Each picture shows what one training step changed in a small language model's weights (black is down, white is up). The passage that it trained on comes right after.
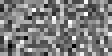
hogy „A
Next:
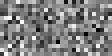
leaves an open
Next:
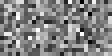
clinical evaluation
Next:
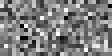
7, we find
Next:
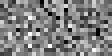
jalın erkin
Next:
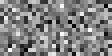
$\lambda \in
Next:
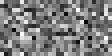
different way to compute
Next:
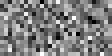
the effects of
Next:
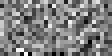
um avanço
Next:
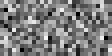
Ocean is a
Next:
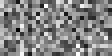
are positive with respect to
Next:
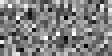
H$ are called
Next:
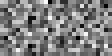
zu erkennen,
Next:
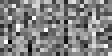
de instituição,
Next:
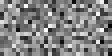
have been determined
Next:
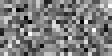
harmonic polynomials
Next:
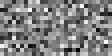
la population totale
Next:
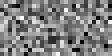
intestinally and
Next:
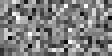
más fácil
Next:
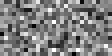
two different ways,
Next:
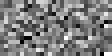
Fig. 7 shows the
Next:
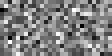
of Russian
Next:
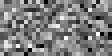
first time when these two
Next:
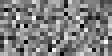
challenges and remain
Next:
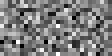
calculated on the basis
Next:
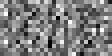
i III po
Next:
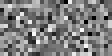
use the Alloy
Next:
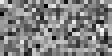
for propagating action
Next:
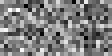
with increasing crossing number
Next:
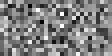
bijection to
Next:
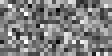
for a sum of two
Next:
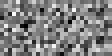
de común
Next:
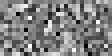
by transgressing
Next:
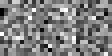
of Corollary 1
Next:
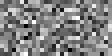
rightmost expression in
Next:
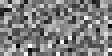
of one variable satisfying
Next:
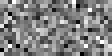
are suggestive of
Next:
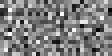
revealed that
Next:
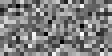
enriched approximation
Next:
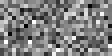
increase blood
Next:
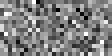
(where $\theta'$
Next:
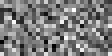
data and on the
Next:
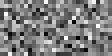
and her life was
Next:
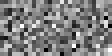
of tool travel
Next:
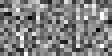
меры на
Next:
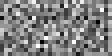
\in \cP
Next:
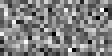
In recent past
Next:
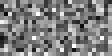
Institute of
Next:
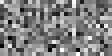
nature and action of
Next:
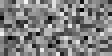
cm and weight from
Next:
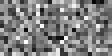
to concatenations
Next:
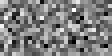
humans at all
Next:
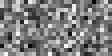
that there exists a
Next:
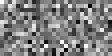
are shown in Figure
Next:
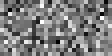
eerst in
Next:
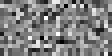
switches used
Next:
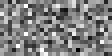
la producción,
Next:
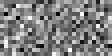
We also complied with
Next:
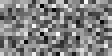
is even, and
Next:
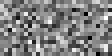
de justiça.
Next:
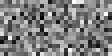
task force
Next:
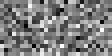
of funds after
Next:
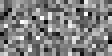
node, the
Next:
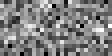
analysis is a kind
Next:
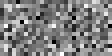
remedy challenging
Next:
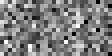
are critical in both
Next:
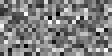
still undertake
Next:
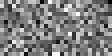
properties imply that for
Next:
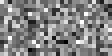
machines gave
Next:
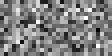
в раздел
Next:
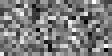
bir mezun
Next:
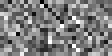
the necessary processes,
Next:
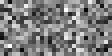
as well as the
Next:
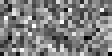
interference, which may
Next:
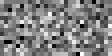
approach, we derive
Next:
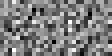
gerenciar um
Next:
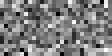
that presence of
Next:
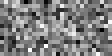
and medications in
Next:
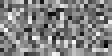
and prevent
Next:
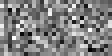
connection defined by the
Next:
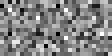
corregidas son
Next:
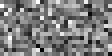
if you want
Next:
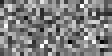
avait fait
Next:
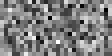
other MOBA
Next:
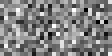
Let $F$ be
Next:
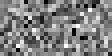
proof of the lower bound
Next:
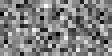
on the curve
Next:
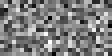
of Management*.
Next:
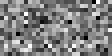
our partial acceptance
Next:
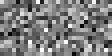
simple random sampling
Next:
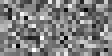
that $\Sigma =
